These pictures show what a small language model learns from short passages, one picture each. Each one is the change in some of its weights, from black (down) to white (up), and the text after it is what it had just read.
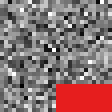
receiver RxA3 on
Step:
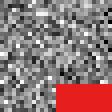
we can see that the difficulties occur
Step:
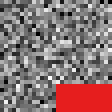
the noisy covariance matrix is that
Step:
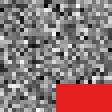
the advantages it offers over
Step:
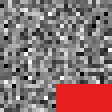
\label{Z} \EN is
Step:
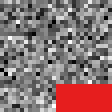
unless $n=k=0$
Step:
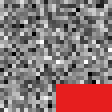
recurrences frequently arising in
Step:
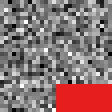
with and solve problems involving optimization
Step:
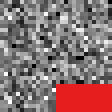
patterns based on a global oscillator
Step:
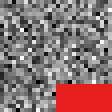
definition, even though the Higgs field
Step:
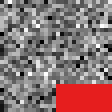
catalog}},}\ }\href {\doibase
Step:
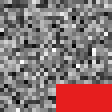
may be noted that the reliability
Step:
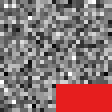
is what kind of role topological defects
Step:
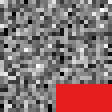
$\sigma$ and $K$ are respectively
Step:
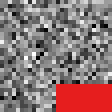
conflicts in understanding.
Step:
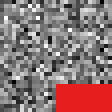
are equal too. Apparently,
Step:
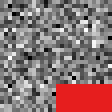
in some detail the situation where the
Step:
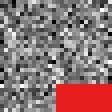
$\omega^x$ is a
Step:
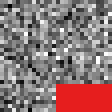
derivatives of these functions on
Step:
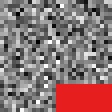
correlate traces across agents,
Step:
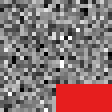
the leading edge region of adjoint field along
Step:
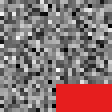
research interest. Throughout
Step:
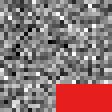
on the same robot or on different
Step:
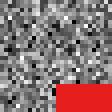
complicated patterns can be observed when the
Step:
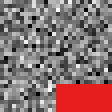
by the thermal baths. The
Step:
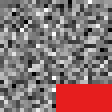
$\Lpar$ is the parallel box
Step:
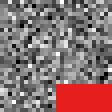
Aguilar and Esteban
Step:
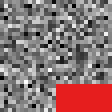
$3$ dimensions \[ \psi =
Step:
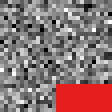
denotes $C=+1$, and a
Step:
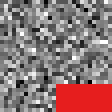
between donor and interface may
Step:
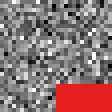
instruments, such as
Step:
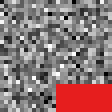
identical node delivering
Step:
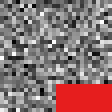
In the following, we will shortly
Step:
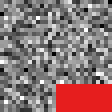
how to excite solitary waves with
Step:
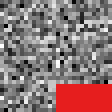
power-law shape cannot be used.
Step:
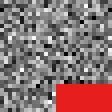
the ellipse with respect to the
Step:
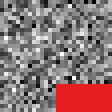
and the modified version of $F$
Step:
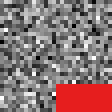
by electrostatic interactions mediated by
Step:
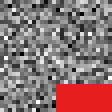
Population is assumed to grow at rate
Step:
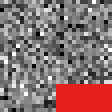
the reductions \begin{equation}
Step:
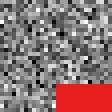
be single clusters and are instead double or
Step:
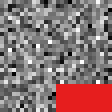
with experimental data because our calculations miss the
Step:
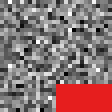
commonly adopted and low-cost
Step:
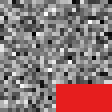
configurations, $H^{\parallel}$
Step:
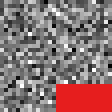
model depends only on a subset of the
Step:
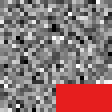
applied to the Mn and Co
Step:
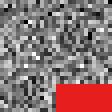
\gamma^1 \partial_1
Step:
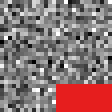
from 0 due to the large SEs
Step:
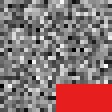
are different for the three events, leaving
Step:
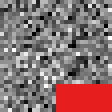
\nonumber \\ & + & \left.
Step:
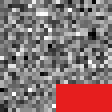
we can define \begin{align}
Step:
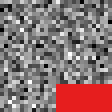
a fundamental research field over the last several
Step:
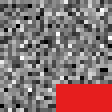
using ferrites, magnetless
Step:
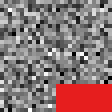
the jet initial kinetic power.
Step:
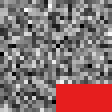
provide a motivated starting point for
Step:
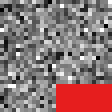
a problem, it can be modified to
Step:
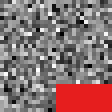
SPH}$ value should be set so
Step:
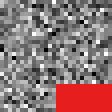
Different Caching
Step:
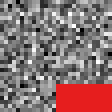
of quantum system is studied using a simple
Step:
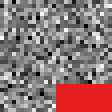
into account only finite number of terms. The
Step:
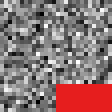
using more than 1000 points,
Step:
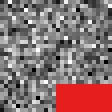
We found that the full version of
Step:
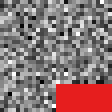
organic donor and acceptor
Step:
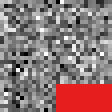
stars whose colors are consistent with
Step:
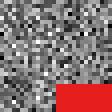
number in the above equation reflects the fact
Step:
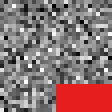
MoS$_2$ samples.
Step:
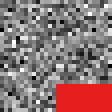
set of $n$ clients.
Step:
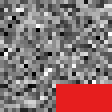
decreased radiative power input, much higher
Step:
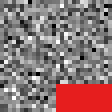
significant variation of \tsub\ with the
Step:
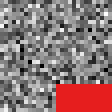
rhino view port The final
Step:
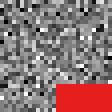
A_i\right) \leq
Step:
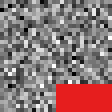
and polarization. In particular, we model the
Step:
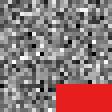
to appearance of the infinite spectrum of
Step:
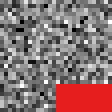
information in datasets and for providing physical
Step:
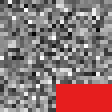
We stress that these observations were made possible through
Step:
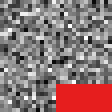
to background noises added at
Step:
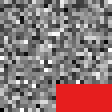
the Jagiellonian University,
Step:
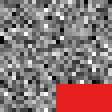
$\eta_0$. In the inset
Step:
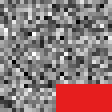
information at the encoder and no state information
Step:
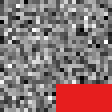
heat bath (B).
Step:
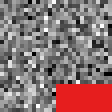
very early unfolding intermediate
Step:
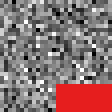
0$ they only depend on direction of momentum
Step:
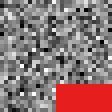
probabilidades para
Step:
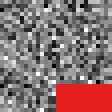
the purpose of weak signal detection,
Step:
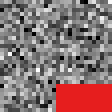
the quantization of the photon field easily
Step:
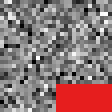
component. Notably, PSS
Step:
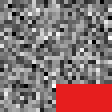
in energy of formation between substrate
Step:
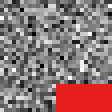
features extracted from network traffic
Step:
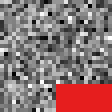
Wertheim's thermodynamic
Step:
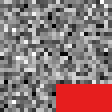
assuming eq.(15) with
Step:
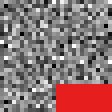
tau g-2 related EFT
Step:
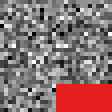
output value determined as highest value in
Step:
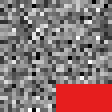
SUs for the complete network.
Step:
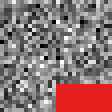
{School of Physics and
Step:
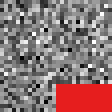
of the STFC, which provides
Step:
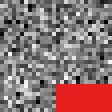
governance [66,
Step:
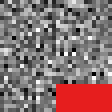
This just involves checking a system of
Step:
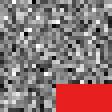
beyond this depth after which the
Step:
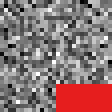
fixed quantization algorithm, which motivated
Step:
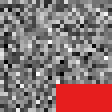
an important effect on the film
